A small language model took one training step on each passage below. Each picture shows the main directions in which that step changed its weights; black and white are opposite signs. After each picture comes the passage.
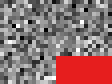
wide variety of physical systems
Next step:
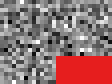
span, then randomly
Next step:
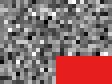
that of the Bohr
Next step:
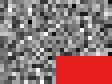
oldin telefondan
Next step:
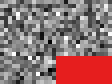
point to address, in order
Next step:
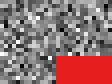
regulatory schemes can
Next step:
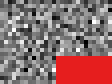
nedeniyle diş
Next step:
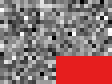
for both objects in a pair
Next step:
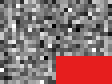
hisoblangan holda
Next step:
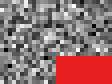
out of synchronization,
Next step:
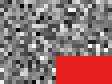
were left with 118.
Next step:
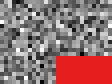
que ocorre quando uma
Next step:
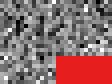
with a dimerisation map
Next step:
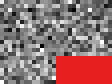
the benchmark. To
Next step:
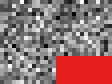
medial", após um
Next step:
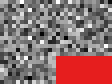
turmush tarzi,
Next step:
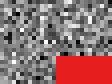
planning, port design,
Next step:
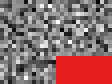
gorduras e
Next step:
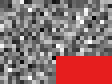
um dos objetivos fundamentais
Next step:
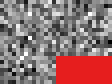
ejemplo la proporción
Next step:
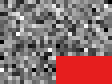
a editoval autor
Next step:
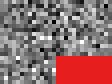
to multi-standard
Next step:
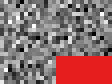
summarize our results and discuss
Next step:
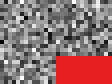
binding deed of
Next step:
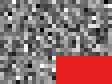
Systems Engineering at
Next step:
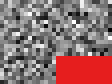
escoge el
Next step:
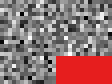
DES FORTS
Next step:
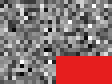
Chinese media to
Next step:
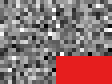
\cos 4 \varphi
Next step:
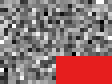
and width ($y$) of
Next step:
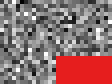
participants, et ce
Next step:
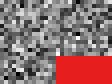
el beneficio y
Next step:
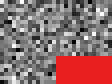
yillarda og'ir
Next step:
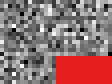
rozilik belgisi
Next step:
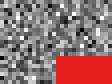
analysis to allow predictions about
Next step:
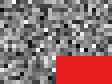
neighbor sites. For
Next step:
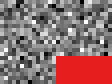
The idea of an
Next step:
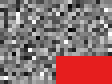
this will be given here in
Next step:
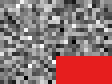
the states. *Public
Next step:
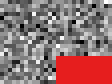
Sarapieion C
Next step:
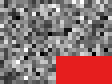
course of the
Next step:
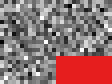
the duration of the
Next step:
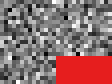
perturbative mean-field method
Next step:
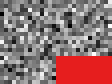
spectral index is often seen as
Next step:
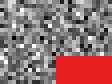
en muchas partes del
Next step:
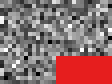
as a function of the
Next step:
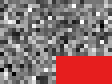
designate with primes the
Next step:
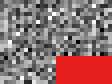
{Jan C.
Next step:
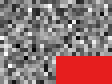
occurring in $Q$)
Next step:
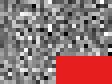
efectiva de los recursos
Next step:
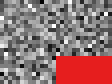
voluntary standards
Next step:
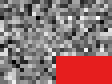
had been given in the
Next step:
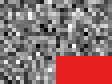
different domains that can
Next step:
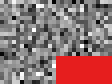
\ll 1$. As for
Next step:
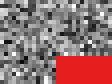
of the KO was the
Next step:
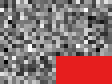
may strongly influence rate parameters
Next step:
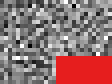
non-standard operators.
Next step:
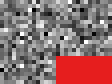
xizmat qilib kelmoqda.
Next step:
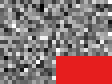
during inflation, of order 50
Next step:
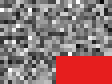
In all schemas, dark
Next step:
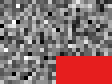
a cargo de un
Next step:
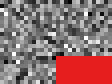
space, requiring that
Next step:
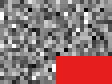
contexto caracterizado por
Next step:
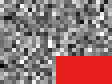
tujuan pidana
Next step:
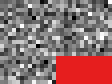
of Abdukayum
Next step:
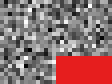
the strongly nonlinear response at
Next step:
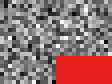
speciale ervaring
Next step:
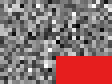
111 Cummington
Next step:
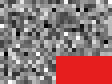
form the base manifold of a
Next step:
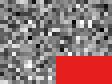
este invincibil,
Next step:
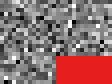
Thomas Young
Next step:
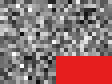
electric charge density, integrable
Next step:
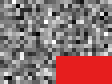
VII Съезда
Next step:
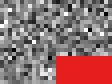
a depletion appears in
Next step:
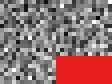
\epsfxsize =
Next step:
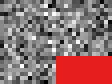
Consistência interna do
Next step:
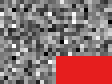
whether they are True
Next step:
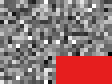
as MAC addresses and
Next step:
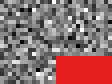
usullari va metodlari tahlil
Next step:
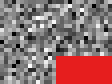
Hukum Humaniter
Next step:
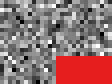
FEC) codes for
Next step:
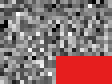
paper proposes a model for
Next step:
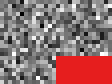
the BdG equations
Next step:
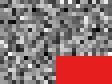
contrasted dark pattern
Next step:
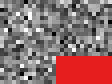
social systems has relied on
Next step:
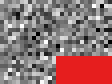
FM diagonal stripe
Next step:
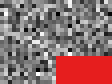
section, we describe the results
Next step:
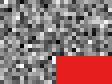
by two methods (from
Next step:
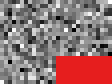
sesi doğrudan
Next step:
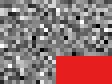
every second no longer represents the
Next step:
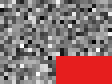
corona is present. In
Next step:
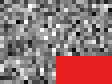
the prime interests in
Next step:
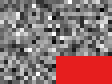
reducing the likelihood
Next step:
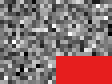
loose soil, as
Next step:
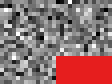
PS beads was observed under
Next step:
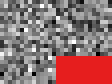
mazmunida bu
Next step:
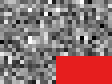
flux vacua of
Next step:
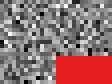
na contramão da
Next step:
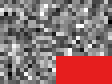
on the Uzbek National
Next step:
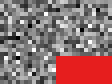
a perfect fluid
